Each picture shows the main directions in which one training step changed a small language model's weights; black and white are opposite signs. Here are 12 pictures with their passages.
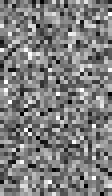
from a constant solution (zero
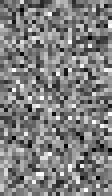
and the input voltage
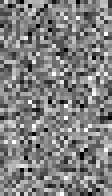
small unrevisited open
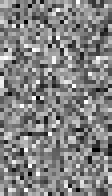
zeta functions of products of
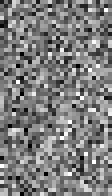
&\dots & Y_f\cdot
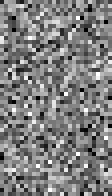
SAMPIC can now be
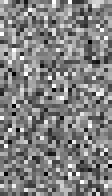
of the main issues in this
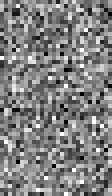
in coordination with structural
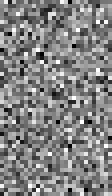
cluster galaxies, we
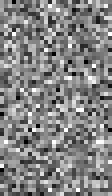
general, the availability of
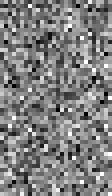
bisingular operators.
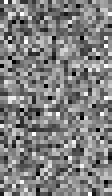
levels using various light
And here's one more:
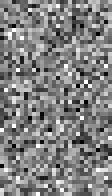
the intensities of the first two
